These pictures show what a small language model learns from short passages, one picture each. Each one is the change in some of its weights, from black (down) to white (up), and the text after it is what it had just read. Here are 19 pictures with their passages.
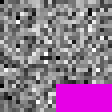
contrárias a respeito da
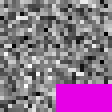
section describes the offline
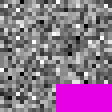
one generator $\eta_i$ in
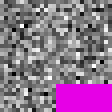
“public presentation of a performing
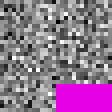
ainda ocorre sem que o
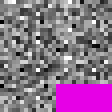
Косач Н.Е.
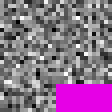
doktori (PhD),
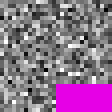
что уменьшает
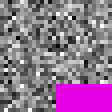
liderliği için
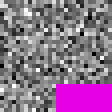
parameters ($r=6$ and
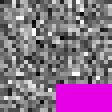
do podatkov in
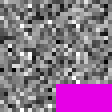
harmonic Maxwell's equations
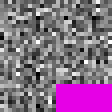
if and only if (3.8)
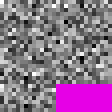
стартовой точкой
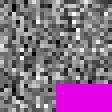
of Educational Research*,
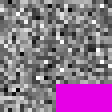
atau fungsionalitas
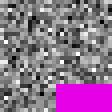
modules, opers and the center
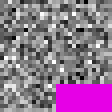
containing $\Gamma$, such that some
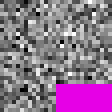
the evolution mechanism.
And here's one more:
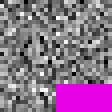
підвищення активності
